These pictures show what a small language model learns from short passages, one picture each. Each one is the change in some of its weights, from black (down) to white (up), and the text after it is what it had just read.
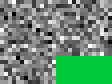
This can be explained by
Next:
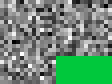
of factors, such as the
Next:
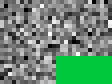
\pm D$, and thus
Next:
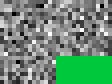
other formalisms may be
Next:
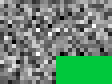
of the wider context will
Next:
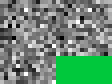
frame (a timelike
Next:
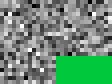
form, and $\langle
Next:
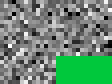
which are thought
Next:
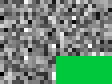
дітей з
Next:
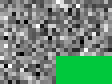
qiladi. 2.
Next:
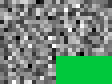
será nivel de
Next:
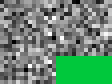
not allow us to obtain a
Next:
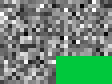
visando abarcar uma
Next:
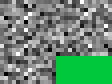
было существенно
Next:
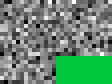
6 © Materiallar
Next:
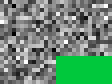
se descartaron
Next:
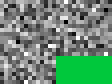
инсон ўз
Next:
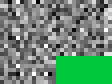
été développé
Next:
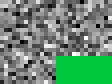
іст. наук,
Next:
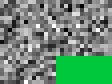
manipulatsiya qilish
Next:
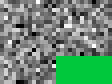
and S.T.
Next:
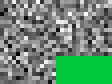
a precursor for
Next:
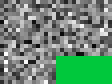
dat ook doen als
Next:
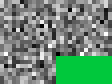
amalga oshirishi va
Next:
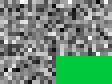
fitting and is needed in order
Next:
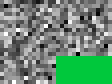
as the interaction starts
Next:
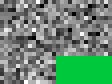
turut andil dalam
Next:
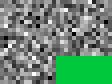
barcha tadqiqotlar
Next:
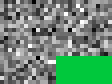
media sanoatining
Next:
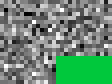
This is a sign that the
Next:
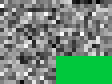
is used for the background
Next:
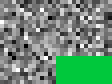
Das}. The interesting point is
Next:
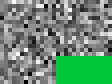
view of the CFO
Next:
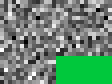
realizadas em 2022 e
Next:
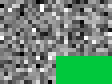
S-states, then
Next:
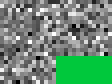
our numerical analysis, the
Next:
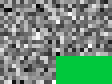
construir uma política
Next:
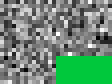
Aslida o'zbek
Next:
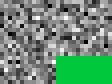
transformarse de acuerdo
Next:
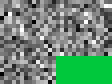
internal states and its environment
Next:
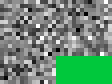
the neutrino mass is given by
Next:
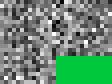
tachionic, while
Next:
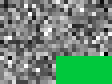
the same average density. To
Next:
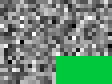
masalalar sinfiga
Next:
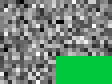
Further simplification is possible
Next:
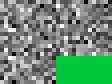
nafratlanish va
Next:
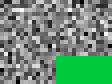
Arte Brasileira:
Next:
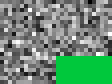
agreement with recent numerical results,
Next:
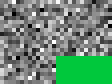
which can be reproduced by
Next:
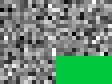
the pure leptonic
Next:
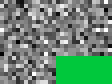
It shows that for quantized
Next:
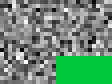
macroion charge distribution
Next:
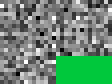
elat, avlod
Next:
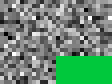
financières ? .
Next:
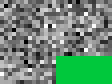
be its representation as a rotation
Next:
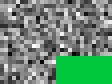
absorbant. -
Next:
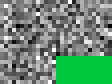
companies. However,
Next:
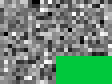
superimposed on a
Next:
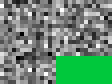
accurately characterize the
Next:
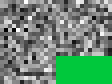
celana yang mudah
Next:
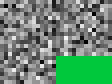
oqsil va
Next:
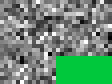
the clean phase based
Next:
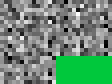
auditors participating
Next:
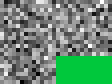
та необхідності
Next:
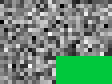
during the pulse period,
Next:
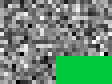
the metallicity.
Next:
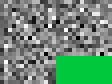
voor de fouten die
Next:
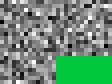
necesidades de los
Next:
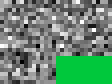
Folk word 3.
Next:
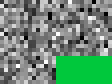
Applied Physics, The University
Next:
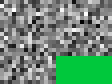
environments with less
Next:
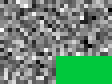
to remove numbering
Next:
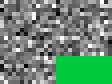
This mechanism may find more uses
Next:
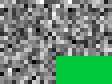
and Jackson,
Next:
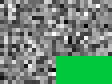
point of an edge,
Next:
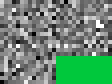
Francji stały
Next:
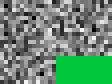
d'outils de
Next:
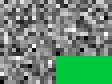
дані щодо
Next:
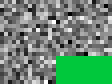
it can be used for more
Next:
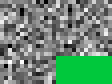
borishi, raqamli
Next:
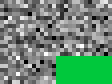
Dio si rivela
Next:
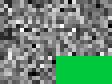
antihelium events in
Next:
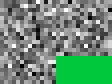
(mean 0, standard
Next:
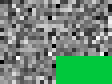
the main formation routes of
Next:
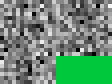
compactified space is
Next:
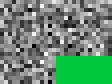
consumers are literally
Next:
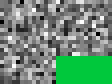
of neutrino heating needed to
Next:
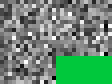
the fine grain
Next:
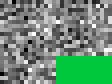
i \leq k)$
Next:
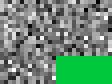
in terms of direction,
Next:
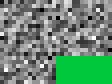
Project of Hefei
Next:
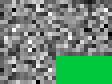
even in the context of
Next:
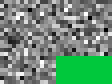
the day $t$
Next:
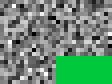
and run within the available energy
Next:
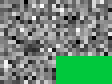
подвижників в
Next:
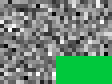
are either black holes or
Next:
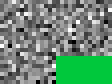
(with constant values of
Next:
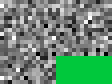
corresponds to the lower bound of
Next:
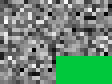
variation in the number of
